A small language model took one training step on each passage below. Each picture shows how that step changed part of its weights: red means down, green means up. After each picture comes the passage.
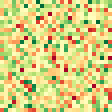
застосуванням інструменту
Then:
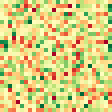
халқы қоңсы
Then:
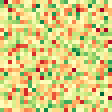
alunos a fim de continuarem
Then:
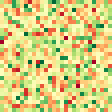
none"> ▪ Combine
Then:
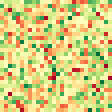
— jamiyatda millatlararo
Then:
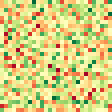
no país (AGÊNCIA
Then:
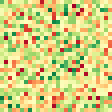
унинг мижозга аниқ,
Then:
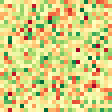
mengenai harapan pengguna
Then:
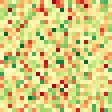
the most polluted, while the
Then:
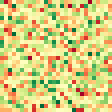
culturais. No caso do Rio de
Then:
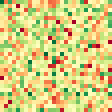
qiladi. Shuningdek, pedagogning
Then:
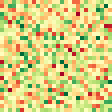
B.17 2. Francois
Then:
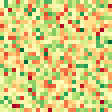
bilgiler, tarafsız bir
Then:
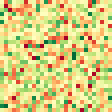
mecânica em São Luís –
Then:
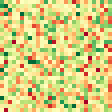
del problema (Boadas *et
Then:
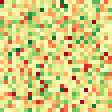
formas atuais de ensinar e de
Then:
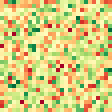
o aproveitamento de resíduos
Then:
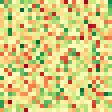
quedando pendiente para próximas
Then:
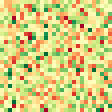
medios más eficaces para la
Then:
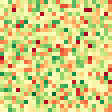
umani, decongestionando le
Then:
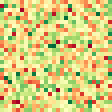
que poderiam ter promovido
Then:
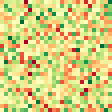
a los aspectos que se deben
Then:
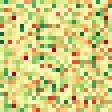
важнейшие инструменты
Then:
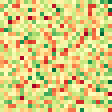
qadar aniqrog‘i,
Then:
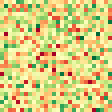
الحنفية. ولكل
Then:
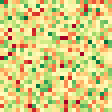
estruturas dos cubos feitas
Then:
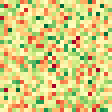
156] Ingliz tilidagi
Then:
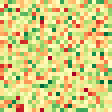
Maker | Верстка
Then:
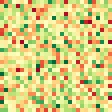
ejemplo, han aprendido
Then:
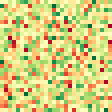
issues of sociology and management
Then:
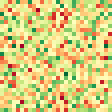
susayadi yoki nutqiy g‘alizlik
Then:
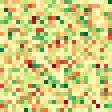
cual pudimos adquirir
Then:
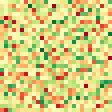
mas em sua própria vida. Para
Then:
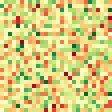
izdan chiqqani, kattalar va
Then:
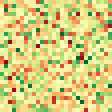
Today, one of the
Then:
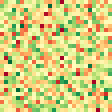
se abordarem dimensões
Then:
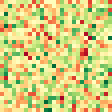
yoki shkaf tayyorlansa,
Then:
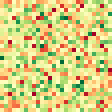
sifatini xalqaro standartlar
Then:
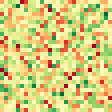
roliklar, reklamalar va
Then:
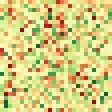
manusia untuk berbuat baik.
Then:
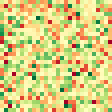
creative personality in the modern
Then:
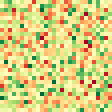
Bell, Auroros,
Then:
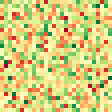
Leonid Semenovich - Doctor of
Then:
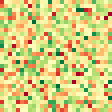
as well as the problems of digital
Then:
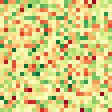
a elevação do nível do Rio do
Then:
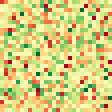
باشد زیرا
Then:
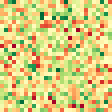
Câmara dos Deputados ou
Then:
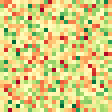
al. Brain tumor
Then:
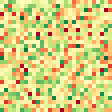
Cordones los impulsores de la
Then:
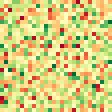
dirijyor. [4:
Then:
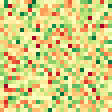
essay-portraits of
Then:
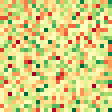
mental do indivíduo.
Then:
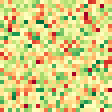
Основными здесь были
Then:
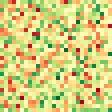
Rayimov Sherzod
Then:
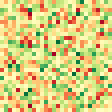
Auch wichtig für die meisten
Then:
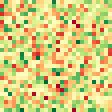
27. Francés J,
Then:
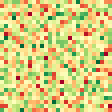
a mediados de la década de
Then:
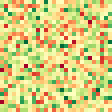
jarayonning muvaffaqiyatini
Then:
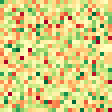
nanozarrachalari tutgan
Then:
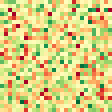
montante possuído pela
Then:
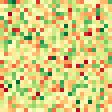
22). Elle s'accorde de
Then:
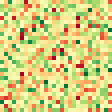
u bu ishlarga o'qituvchilarni
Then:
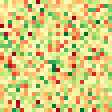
ferramenta didática complementar no ensino
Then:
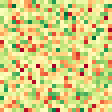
на базі університету, з
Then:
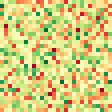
tiga bagian, yakni
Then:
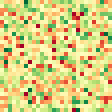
físicos, o uso de medicamentos
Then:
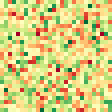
yagona platformaga ulash
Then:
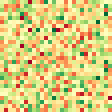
dados disponíveis antes do início
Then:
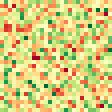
criados, e a importância das
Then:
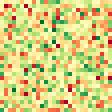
مرزی وطنش.
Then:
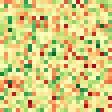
oladi. Demak, til —
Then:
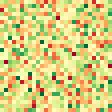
gehele overgangsfase
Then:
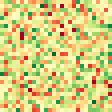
axborotni yetkazishda
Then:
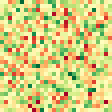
garovi, lizing va
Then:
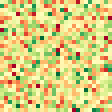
formas de violencia o maltrato
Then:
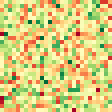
прекращается в процесс
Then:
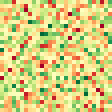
réserve animale de
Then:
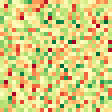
aire standard. Enfin,
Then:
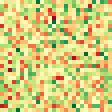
de evaluación (Formatos de
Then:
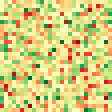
сэр Джеффри
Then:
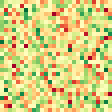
розв'язання рівняння
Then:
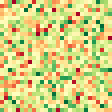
при этом правовая природа
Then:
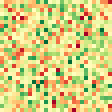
las organizaciones de mujeres en la
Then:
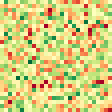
os maiores números estão nas
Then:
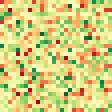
кўрсатиш [5]
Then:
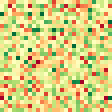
та звукової структури
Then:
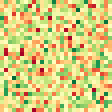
Personal [Internet].
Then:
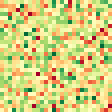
kelip shıqqan
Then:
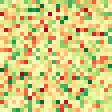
dès 2018. La gratuité
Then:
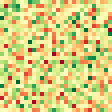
oilaning salohiyatini oshirishi
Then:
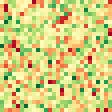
М.И. Современный
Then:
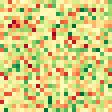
comunicação no ambiente da manufatura
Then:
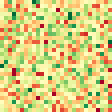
Shu bilan birga, olingan
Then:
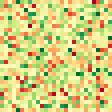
autoridad administrativa deberá
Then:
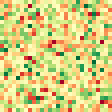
étude est la suivante :
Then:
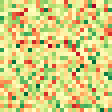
на сьогодні важливо
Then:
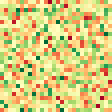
EMEF Dercy
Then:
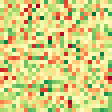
dalam bernegara. Menurut
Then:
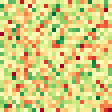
til o‘qitish vositalarida
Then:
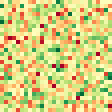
o'z guruhining va
